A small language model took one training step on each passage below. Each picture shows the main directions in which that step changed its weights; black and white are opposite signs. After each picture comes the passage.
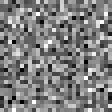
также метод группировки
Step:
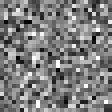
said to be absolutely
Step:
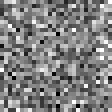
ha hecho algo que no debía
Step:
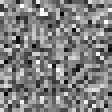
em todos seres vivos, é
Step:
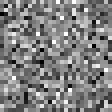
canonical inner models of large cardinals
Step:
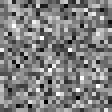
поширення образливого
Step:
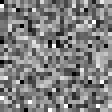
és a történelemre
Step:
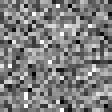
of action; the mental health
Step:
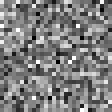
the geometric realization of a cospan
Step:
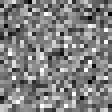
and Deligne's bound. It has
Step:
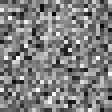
a fractional smoothness of order $\frac
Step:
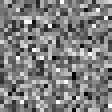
va yoshlik davrida odam
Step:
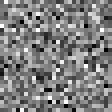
n = \la d_i \such i
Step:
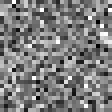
- Пилипенко О.
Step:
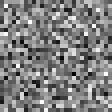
$g\in {\mathcal S}$. The
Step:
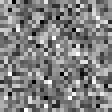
phenomenon, the system is in
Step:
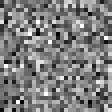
якомога більше
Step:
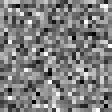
F_m =0$. Note that each polynomial
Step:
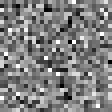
визначень є
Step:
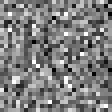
size of a unitary representation of a
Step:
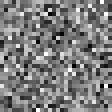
geosiyosiy ahamiyatini
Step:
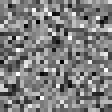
for some $\beta >d$ and then define
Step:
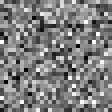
function: $K(\tau)$ is the number
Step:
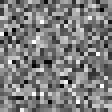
masukan dan saran kedepan
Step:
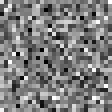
defined as \begin{align} &
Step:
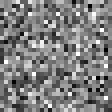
comes from the physical
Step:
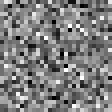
важные объекты
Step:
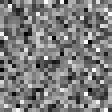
da valorização do trabalho
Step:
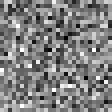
Note that if $\alpha_1$ and
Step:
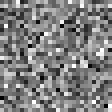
ишлари кўламини
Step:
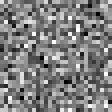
strategic tool to enhance
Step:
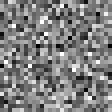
en de inhoud van nieuwe
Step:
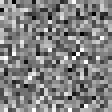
снижению [9].
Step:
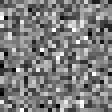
consumidor, se fez de forma
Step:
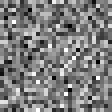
последних исследований и
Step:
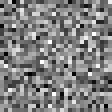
ферментных нарушений -
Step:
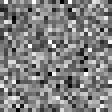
G. Zimmermann,
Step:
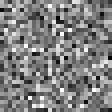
$\iota^*$ is surjective. If
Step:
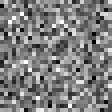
sistem tersebut harus dapat
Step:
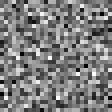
Then for any non-empty open set
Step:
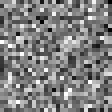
ustunlarida in quradi.
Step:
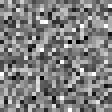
by constructing several examples.
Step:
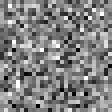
For each $n\geq 1$ and each
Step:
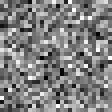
maps $S_m$ for which all points
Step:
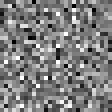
niveau de recouvrement de
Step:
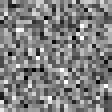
invariant in the sense that for any $0
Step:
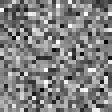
joriy qilish [1-30]
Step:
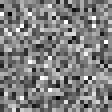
va bir umr. Yangi asr
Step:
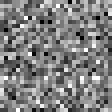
complement $Q\setminus P$ contains
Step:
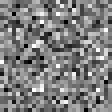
having distinct answers to
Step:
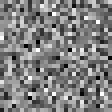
linearized system \begin{align*}
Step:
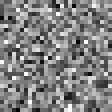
fact that these vectors are right linearly independent
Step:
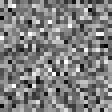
situation when $e=0.1$,
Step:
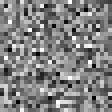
sabab bo'lgan.
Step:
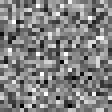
угля. Эти две
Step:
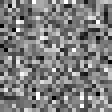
to the cells in the relaxed interval of
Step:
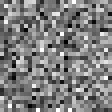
двухчастности. В
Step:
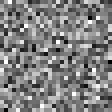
e/ou traduzidas, se
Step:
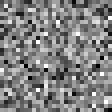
verificação de cada integrante do
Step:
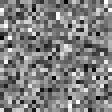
son conscientes de los peligros
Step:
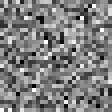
bermain *video game* yang
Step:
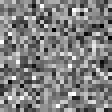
portafolio con diversas
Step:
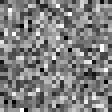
the cross product $(z_k \times
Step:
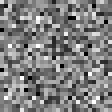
\\ \hbox{ 5-lateral and
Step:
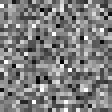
by recalling Franklin's
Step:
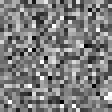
foydalanishga qaratilgan
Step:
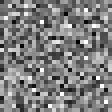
Саломов Ғ. Тил
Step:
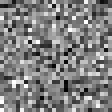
is thereby quite subtle: the
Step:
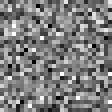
of irreducible components of $\X_{s}$
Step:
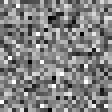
size. The most popular inexact
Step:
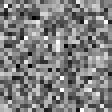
models can be seen as dual to
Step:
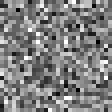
малоустойчивыми по
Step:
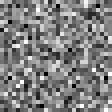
cas enregistrés dans la
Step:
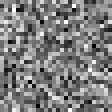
sobre AH con etiquetas
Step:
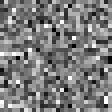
b v + c. $$ After it the
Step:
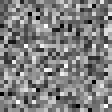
Egipto junto a su
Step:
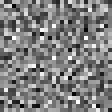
talab yanada oshgan.
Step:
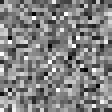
- z^{-1}$. The corresponding pulled
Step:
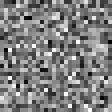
ekvivalent topish katta
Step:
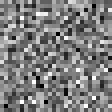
у формі гри за
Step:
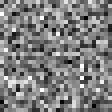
the principal results of the paper.
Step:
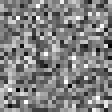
objeto, que era concebido
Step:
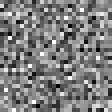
by an open circle. One of the
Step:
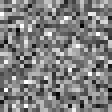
probability can be an objectively correct measure of
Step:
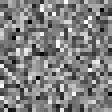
conclude that $P$ is not finitely
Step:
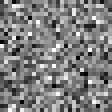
grafikani o'qitishda
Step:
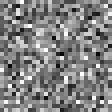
As evidence for this conjecture one has
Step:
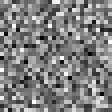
yangi muammo bilan material
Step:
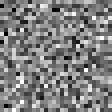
models are introduced to derive LMP
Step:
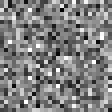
denote $e_S$ as the
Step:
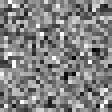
huquqiy yechimini
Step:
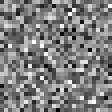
means of expressing quantity in the
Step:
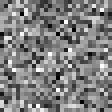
globalization and its threat
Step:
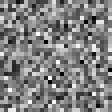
Como exemplo, os regentes
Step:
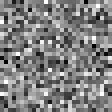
let us identify the limit distribution satisfying the
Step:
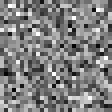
this to embed analytic disks in the
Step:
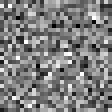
para evaluar si ha comprendido
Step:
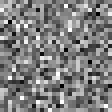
va sog'lom raqobat
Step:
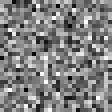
sur la mesure des performances dans le
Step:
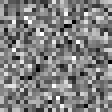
degree $\epsilon'_j=e_j$
